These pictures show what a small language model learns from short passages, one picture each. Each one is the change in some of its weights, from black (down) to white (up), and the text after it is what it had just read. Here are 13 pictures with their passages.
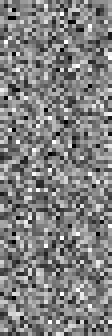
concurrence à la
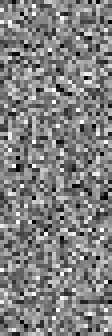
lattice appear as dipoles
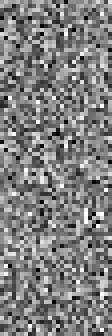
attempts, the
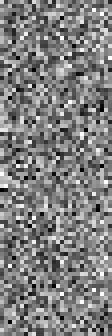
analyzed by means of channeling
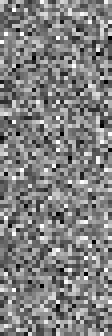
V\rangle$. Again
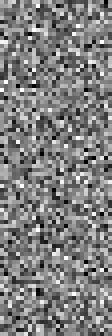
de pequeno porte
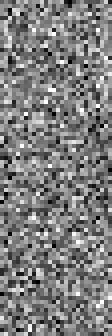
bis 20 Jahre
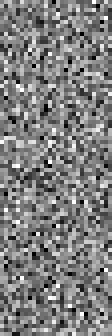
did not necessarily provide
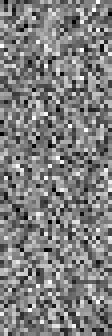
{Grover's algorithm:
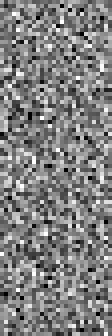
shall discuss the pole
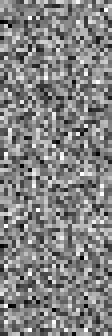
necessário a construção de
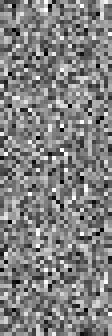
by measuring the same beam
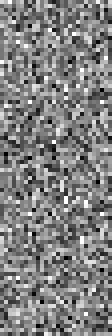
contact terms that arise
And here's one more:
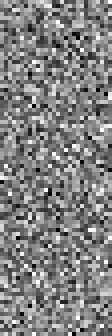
Adicionalmente, a
